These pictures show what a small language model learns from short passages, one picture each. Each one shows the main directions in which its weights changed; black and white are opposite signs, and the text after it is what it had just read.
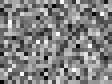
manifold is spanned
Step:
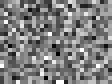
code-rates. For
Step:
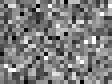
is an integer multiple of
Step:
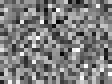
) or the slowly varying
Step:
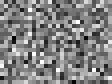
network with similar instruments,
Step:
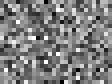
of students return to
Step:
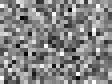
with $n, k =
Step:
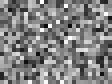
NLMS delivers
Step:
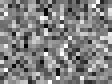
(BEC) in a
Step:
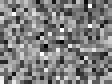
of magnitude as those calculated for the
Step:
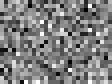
processes, such as the corrections due
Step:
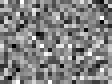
ambient density. The
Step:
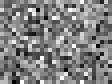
Nobili, A.
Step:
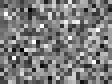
tool for detecting and probing
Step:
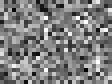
as mass fraction X relative to initial
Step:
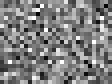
particle (or between two particles at
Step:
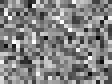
the ferromagnetic component developed
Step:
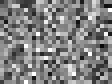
the temperature control system can be
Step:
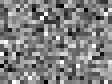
organized as follows:
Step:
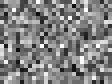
as opposed to that in the
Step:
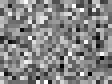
our own variant of
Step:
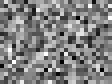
obtained from its normal prior and the
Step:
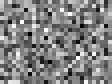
energy of a superfluid
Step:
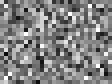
be inferred by the
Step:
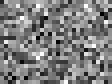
unavoidably at the
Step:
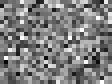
with Prandtl
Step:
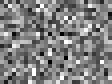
representing the impact of spatial
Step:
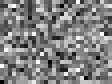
\& the Local Volume
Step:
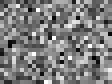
The organization of the paper
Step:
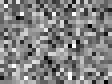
take Einstein to be
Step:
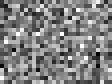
omit determination of the angle
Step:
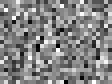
one. Once again we
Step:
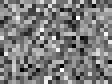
can be found numerically and
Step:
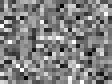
\beqn \nonumber
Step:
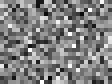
in n (from 1 to
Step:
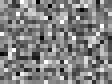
gap when the system is in the
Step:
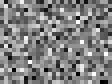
also cause a signal in
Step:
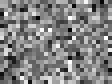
K. Birdsall and
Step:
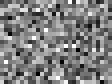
are more metal-rich
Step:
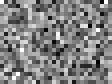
high resistance to make the
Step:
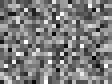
of noise magnitude being higher than 5
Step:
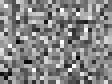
sends it off, a
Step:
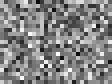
this case all the whole set
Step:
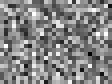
of p-wave order parameter
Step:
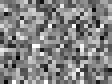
we note that this solution applies
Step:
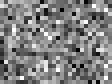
c c c} \hline
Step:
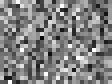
the participants primarily
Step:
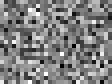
through eigenvalue analysis and described the
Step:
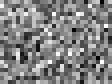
of order one. The corresponding
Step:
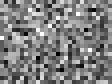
process they probe the classical dynamics
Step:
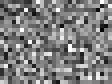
of the AF-FM transition
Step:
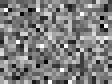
$\Om G$, which we
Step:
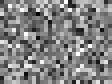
were folded into phases.
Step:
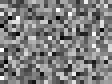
and supports a detailed analysis
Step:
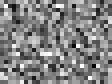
after the encounter which is
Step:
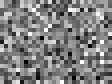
signal. Where an element of
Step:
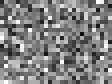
collaboration mining to
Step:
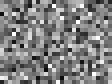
demonstrates that, for both weak
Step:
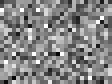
Cherenkov detectors detected
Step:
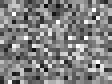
AdS were written down in this
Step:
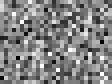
case of normal distributions of energies,
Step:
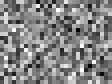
completes the induction step and
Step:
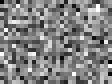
cardiac muscle
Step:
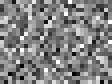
the messages. This
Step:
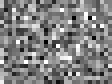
results presented by Kohley
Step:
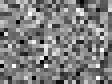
we developed to proceed with the
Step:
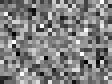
star, allowing accretion to
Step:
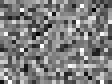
particles in all possible directions.
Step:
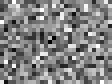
low-resolution \schi
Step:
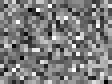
since we are focusing on
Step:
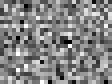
pair of vortices on the
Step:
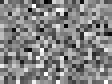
how life arises
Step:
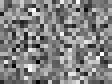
times. Banks and
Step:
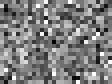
(b) has tenfold
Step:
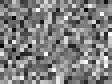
In the latter case these could include
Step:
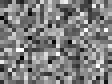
\cite{bg} and
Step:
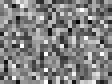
the theory of which the formula is
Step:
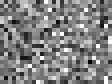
future to provide more detailed information on
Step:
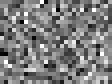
output (MIMO)
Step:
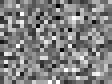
used technologies by
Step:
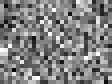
Hence the fact that the
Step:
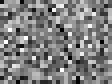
Landau, rather than density
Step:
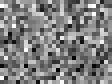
step $\delta t(E)$
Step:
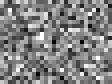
minus sign. In the
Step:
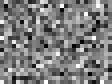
c}\pi G p\rho
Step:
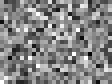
as evolution operator, state operator.
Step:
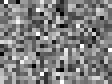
have provided the potentially useful
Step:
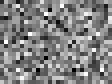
tertiary link,
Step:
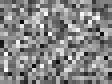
(a) Sciatic
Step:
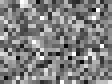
to the beam. The measured
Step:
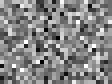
the molecules compared to the
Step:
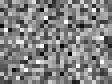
conductance minima are
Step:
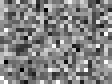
cyclical patterns
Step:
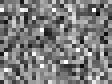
can be accommodated by
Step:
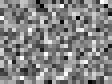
from the ionization yield
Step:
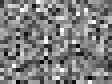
are indicated with colored
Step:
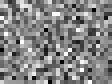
passes it to a
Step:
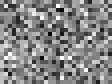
isotropic and therefore
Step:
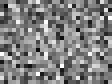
for some runs there is some
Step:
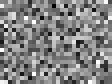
Together, these histograms
